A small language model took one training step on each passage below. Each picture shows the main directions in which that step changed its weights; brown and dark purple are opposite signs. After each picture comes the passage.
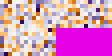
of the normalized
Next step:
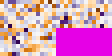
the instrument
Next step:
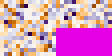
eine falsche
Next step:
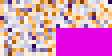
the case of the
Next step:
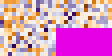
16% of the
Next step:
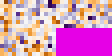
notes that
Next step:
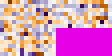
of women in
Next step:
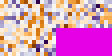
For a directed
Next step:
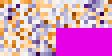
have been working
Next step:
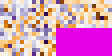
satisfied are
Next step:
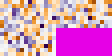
its production potential
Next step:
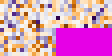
As previously
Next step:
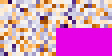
% lemma
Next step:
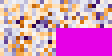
are actually
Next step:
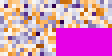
sample was conducted
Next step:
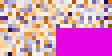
in this ball
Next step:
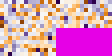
the learning process more
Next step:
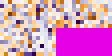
organized as
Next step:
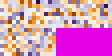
weighted and
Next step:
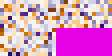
zones were
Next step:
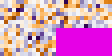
opinion has
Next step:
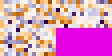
systemic and individual
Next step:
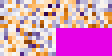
been kept
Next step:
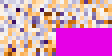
concepts of
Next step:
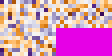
suggestions that
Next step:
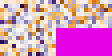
scientist or
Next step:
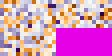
but if a potential
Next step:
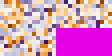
If $H$
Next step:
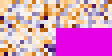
contains all
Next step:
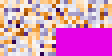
potential and its
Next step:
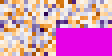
en educación
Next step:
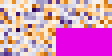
big and we
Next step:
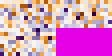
available online:
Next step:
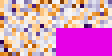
the visual values
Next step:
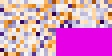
usually produce
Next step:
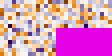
in a specific
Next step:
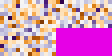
sheaf which
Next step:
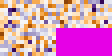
of approximator structure
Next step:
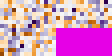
the {\bf
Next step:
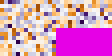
an infinite
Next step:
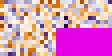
the action of the
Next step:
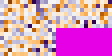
of Problem
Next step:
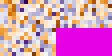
decomposition with a
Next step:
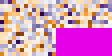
foram observadas
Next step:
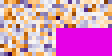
life in the
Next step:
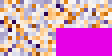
be cast into
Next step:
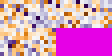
establish this inequality
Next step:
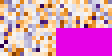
compact subset of
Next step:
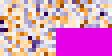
possible to represent the
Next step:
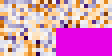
the course
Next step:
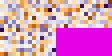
one category based
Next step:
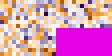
to represent the
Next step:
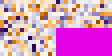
are to take
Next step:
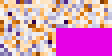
form $\k$
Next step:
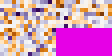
chain and used the
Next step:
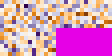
study's objectives
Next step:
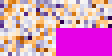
generated by the relations
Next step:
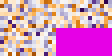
a group acting
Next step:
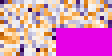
very hard to
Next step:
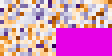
systems, it is
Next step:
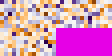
to improve
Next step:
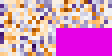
of residence they
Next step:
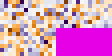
integração entre
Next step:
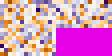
of the variables
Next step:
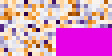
та сутності
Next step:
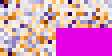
surfaces by
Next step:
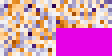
distance of uniform
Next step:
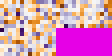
openly and to
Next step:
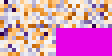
reading) which
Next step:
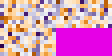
the use of social
